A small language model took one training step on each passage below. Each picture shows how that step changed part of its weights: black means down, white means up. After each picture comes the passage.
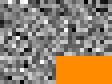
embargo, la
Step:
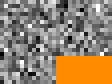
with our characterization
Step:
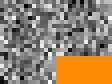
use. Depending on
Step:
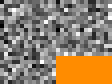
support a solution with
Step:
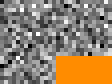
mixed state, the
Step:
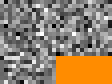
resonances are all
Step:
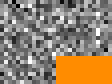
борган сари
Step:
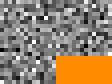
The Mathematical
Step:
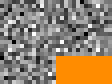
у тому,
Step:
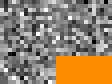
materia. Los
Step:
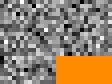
acute pain
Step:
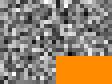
the metallicity of
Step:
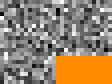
right corner of
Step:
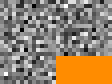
help increase the
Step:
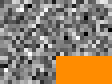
the R-symmetry
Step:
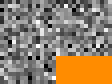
high-resolution HI
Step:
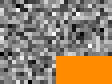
de campo,
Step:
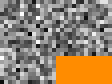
the truncation
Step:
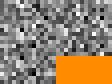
ground state energy is
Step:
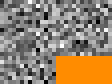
This is the strategy
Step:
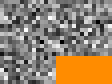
is estimated to be
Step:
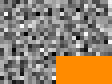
fitting variables
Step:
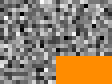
their discussions
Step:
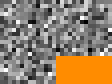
\end{align} The
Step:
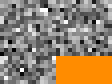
and proceeds to
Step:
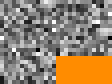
eficaz, por lo
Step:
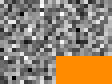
того, что
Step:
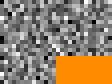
approach would be to
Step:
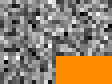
with tunable optical
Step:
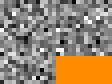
control for content,
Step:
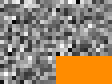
1$, such that the
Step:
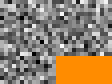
key modules to
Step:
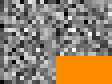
data are able to measure
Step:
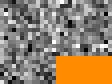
M. y REY
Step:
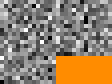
base de ciment
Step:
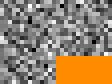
vida social.
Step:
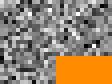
the shape as in
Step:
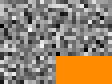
axis) for all
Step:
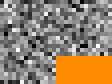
de modèle.
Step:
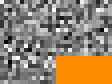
turbulence, which
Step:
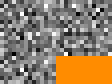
Miller \&
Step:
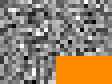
Internet va
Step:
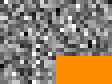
approach corresponding to the
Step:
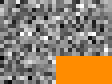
$C_S$ and
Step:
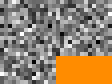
dipole as a function
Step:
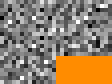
и создания
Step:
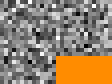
The bottom of
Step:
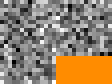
апаратів і
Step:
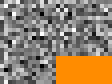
support for peer
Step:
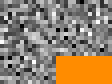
other configurations
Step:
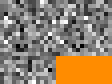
імені О.
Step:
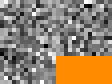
error on the same
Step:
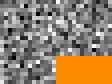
Marrying food
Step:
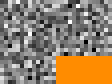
Appleby for
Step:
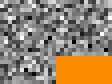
consider the contribution of
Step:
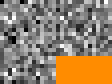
because they have properties
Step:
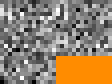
entender esto para
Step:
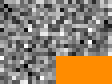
of torsion} We
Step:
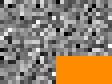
{author} {\bibinfo
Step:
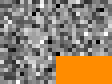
been recorded
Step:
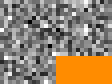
as explained by
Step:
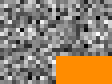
and the pressure
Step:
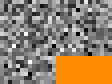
farklı etnik
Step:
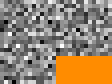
for the symmetrized
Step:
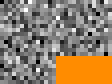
constrained to use the
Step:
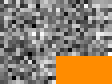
test we performed
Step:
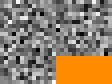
translyatsion –
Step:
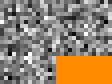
ecosystem of
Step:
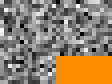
intermediate values
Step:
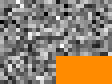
voltage to the
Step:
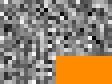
os grupos de
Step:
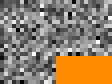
друг из
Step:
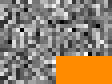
of high-temperature
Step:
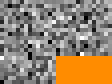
is the saturation
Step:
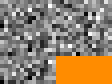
SM) decay
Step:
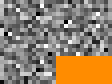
asosida yadro
